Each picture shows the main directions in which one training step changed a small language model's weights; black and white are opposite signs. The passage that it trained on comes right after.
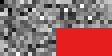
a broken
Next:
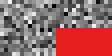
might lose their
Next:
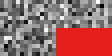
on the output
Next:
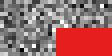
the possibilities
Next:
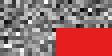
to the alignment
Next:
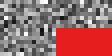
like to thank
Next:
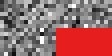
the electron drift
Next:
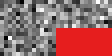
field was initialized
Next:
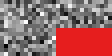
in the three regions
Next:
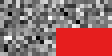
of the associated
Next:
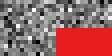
the University of
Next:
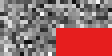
the two end point
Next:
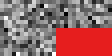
the attack is
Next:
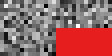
coordinates in
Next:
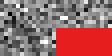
self consistently.
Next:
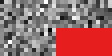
applicable to a
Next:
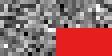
one should apply
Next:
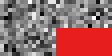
B. After
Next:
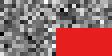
to a narrow
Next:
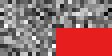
that the radio
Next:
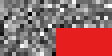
and complexity transitions in
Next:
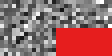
general case we obtain
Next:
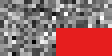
scenario for structure
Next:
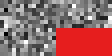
then apply it
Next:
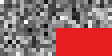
applicable only at
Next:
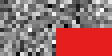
super radial typical expansion
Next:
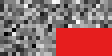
with $L$.
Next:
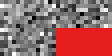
The random scatter
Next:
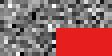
L$. The total
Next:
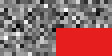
comparable reconstruction
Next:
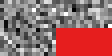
interested in
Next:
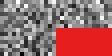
sublattice and
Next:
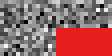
in Eq.
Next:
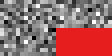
induces a graph
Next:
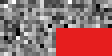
mismatch and
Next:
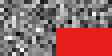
important techniques like image
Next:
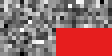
are more likely to
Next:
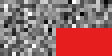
would tend to
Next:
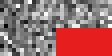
been applied in
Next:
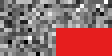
the applications of our
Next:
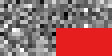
classification of these
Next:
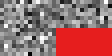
GeV or in the
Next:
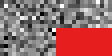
= w \times
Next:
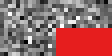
of Gil de
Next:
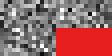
cell size is
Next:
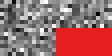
to leverage a
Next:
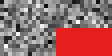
reaches the
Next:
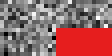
few seconds
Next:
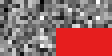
lens is complex
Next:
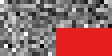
significant orbital moment,
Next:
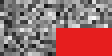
the time.
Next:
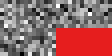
that the formation of
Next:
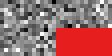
as in Fig.
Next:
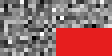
are fitted to
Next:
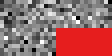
the continuous intensity distribution
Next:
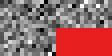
\langle Y,
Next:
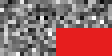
typically located
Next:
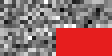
to a smoother
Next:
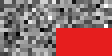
by the lack
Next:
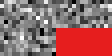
\ \cdots \
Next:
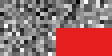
showed that
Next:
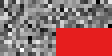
treatment of
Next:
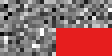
}} By using
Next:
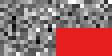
whenever possible based
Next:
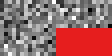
with the original
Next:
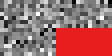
work to model with
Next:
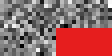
networks and applications
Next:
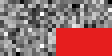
this frame, both
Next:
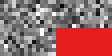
potential contribution $(\sim
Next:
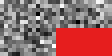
observed time-dependent
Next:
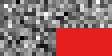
feel for the
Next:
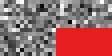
bosons could
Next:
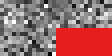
the following. We
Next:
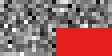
distance from their stars
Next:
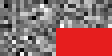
which is also
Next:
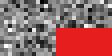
constructed. The
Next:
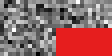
examples is provided
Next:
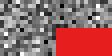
it is still a
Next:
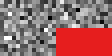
of the magnetic field
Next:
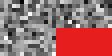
is shown in
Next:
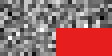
cross section for
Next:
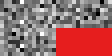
fragmentation regime
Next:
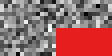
stars as {\it
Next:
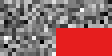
in the dark
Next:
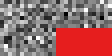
analysis of the
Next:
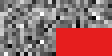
basic biological
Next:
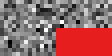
uncertainty propagation mechanism
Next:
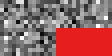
was filtered out
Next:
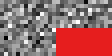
we analyze the
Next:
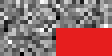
to star formation.
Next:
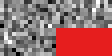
qubits are
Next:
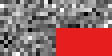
The highly
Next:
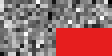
energy, with
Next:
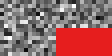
that we used
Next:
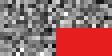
of the {\small
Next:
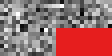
In addition to the
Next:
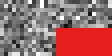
stellar models and show
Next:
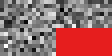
the data by to
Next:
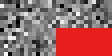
helical edge
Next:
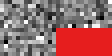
method with the two
